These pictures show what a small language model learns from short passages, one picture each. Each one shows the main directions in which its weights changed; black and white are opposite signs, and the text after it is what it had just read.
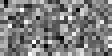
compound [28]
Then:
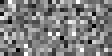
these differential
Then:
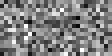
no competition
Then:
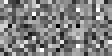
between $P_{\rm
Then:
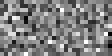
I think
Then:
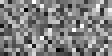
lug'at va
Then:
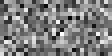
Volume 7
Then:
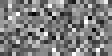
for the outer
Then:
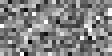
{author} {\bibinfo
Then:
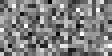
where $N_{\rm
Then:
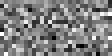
kinetics study
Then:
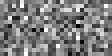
RD Congo
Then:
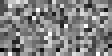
in schools
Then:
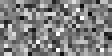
films. The
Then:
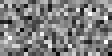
nervous system
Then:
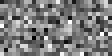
and hotspot
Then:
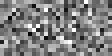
is the fact that it
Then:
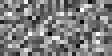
sector, this
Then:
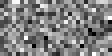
of 25 about
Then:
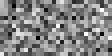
trend as the
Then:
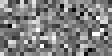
process, allowing
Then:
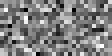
PIs with the
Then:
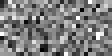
conditions, we use a
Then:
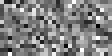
indica* and
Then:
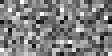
wij hier
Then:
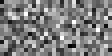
although the small
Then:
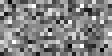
this simplifies
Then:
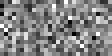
and collective
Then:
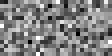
rooted in the
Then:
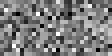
iterating over a
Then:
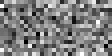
a establecer un
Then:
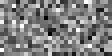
be obscured
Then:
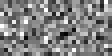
the upregulation
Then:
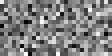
the isotope
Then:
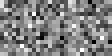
population of the study
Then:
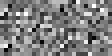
The study showed
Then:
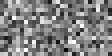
and sine function are
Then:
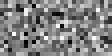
expressed as a
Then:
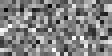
solo. Os
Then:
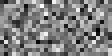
stability of the
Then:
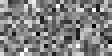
provide a set of
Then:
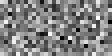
limit, the theory
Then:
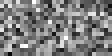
wordt een
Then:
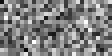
Finally, we
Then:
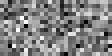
very broad and
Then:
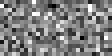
shown the lowest
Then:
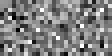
и т. д.
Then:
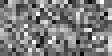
component for solution
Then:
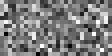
three existing
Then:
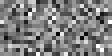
digital computing
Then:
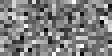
и длиной
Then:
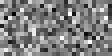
reaches very large
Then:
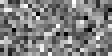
que evidencia
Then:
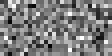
any POVM
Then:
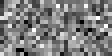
study demonstrated that
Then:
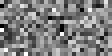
robili sme
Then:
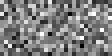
the VACF,
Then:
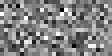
All authors
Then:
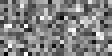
baseline of
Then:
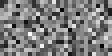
analysis could be the
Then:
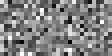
intensity is reduced
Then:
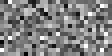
constructs might
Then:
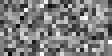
next, in
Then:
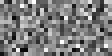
creating an
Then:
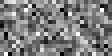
no significant difference between
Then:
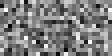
“Antes da
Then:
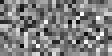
focus on the
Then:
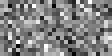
continue to improve
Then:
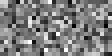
for 3H models.
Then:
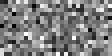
used CNNs
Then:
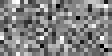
of otherwise
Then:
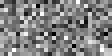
a modification to
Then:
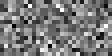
player that
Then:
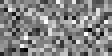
bind to the
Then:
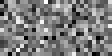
4$ can be
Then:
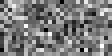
мер по
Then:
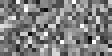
by the generically
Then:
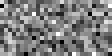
utilizando la
